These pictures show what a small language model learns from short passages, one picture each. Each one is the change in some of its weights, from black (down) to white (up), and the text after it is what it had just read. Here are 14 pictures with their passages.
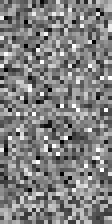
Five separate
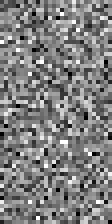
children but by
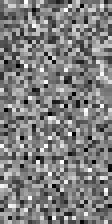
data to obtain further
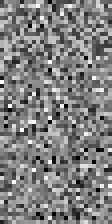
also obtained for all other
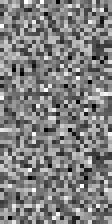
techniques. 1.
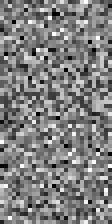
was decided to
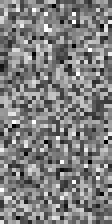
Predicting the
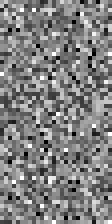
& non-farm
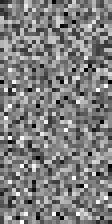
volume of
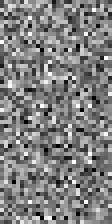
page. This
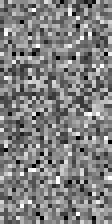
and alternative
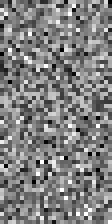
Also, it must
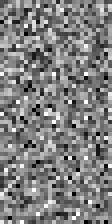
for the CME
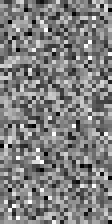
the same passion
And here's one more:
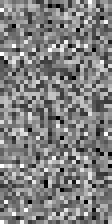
photocell from
